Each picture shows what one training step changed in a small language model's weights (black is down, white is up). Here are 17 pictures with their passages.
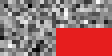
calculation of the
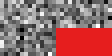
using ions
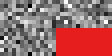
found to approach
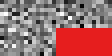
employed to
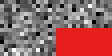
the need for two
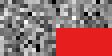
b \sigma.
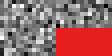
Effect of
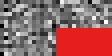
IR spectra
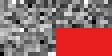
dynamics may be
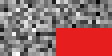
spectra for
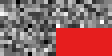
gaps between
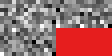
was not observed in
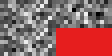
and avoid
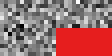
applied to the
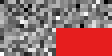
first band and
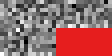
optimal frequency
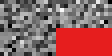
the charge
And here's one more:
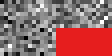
and Omer
